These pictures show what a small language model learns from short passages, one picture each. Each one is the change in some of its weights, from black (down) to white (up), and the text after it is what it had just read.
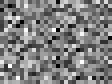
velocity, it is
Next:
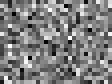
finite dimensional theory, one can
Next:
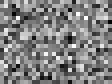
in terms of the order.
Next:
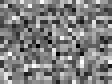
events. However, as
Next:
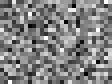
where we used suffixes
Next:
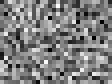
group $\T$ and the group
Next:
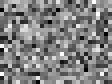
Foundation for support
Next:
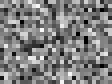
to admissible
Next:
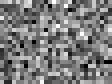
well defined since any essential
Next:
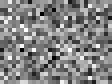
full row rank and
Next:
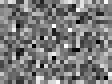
is given by the empty set
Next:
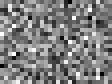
& &\text {Perform
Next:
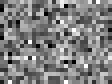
supremum over all initial
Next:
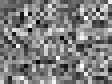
importance of each
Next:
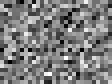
highest weight modules
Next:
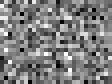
the symmetry algebra of the
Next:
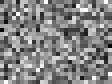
b = a$. In fact,
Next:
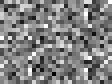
we carry a direct
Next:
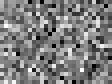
et Emil Lampe
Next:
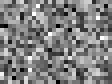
exists $C>0$ such
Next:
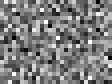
not observable. The
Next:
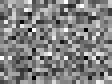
a standard real Brownian
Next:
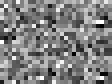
has corank at most
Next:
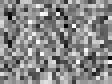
\nonumber\\ & \le
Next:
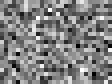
equation. It was combined
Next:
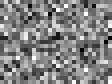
of evidence that is
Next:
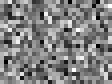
Q x + q^T x
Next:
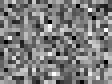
pointwise topology on ${\cal
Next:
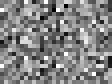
subsets of $X$
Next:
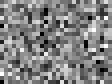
The present sets of notes
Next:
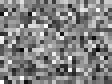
approach is the estimation of the
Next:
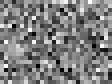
that the right-hand
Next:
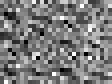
a term depending only on the
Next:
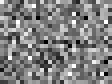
definition of $\Theta_T$
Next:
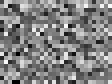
ideal in two variables,
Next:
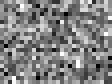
no crossing and is
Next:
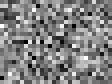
for tolerance values
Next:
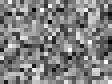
to arrange separation
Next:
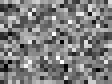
matches that of $
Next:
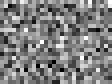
dual basis. We have
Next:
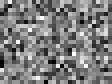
contain $\sigma_i$, so
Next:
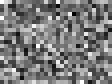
into the unit square,
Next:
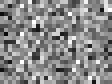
1 \end{bmatrix}
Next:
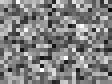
coset product that is an
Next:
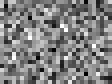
& LD & LTD
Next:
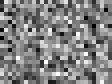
\lsc because it is
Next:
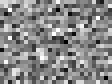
a compatible solution of the
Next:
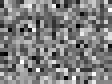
{}; \coordinate
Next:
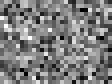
potential function is then
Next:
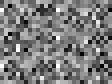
layouts are not
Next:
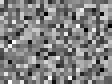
The goal of this note
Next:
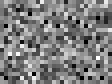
(in Russian).
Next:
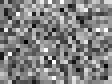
implementation all
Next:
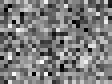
$H_\Delta$ has
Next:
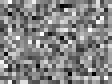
that the definition of $\lambda$
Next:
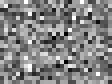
power series solution of
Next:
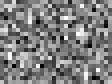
call an isometry of
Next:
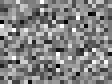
sufficient to reach a
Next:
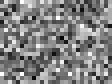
for the linear problem. Consider
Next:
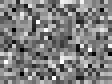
from zero. It is not
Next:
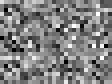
that $T$ is continuous with
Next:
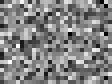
part supported by a
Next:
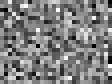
C1 category and {\em
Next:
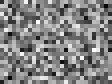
algebra with the factorization property.
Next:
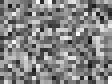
flow simulations
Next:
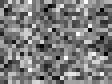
and ending at $y$
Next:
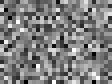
$$ H_*\bigg(\partial
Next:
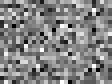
a family of rational
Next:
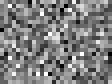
$G$ attains its
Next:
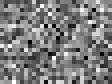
The forward mode
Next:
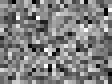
for nonempty rubber
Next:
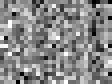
{\frac 1 2\alpha
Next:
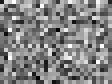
$d$ and $\delta
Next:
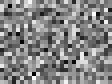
$x \in G$, let
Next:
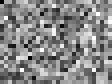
\mbox{for some}\ k
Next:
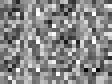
\oplus \ldots \oplus
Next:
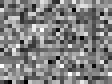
to the normal components and
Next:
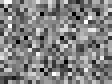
that $ f' (a)
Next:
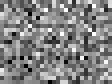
domains} or Theorem
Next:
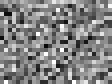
its reflection in a
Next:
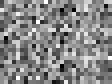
if $C \subseteq A$,
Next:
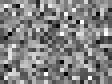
of bus $i$ is
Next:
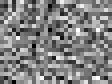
as a first check for
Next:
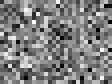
is holomorphic at $w
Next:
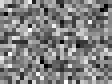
initial time $t=0$
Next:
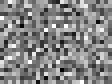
the colors $A$, and
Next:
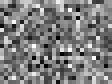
for some integer $t\ge
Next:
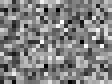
proposed in [3],
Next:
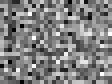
the positivity preserving
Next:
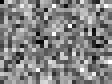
\dots, x_n,
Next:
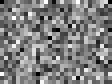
\geq h_0$ then
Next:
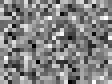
this relation. Here we
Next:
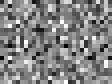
y, u), \quad z
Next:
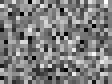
each residue class are
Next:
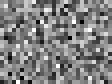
are discretized
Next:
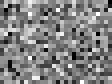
of $X$. Then there exist
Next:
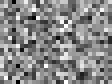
as series multiplied
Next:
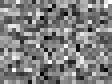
cohomologies of line
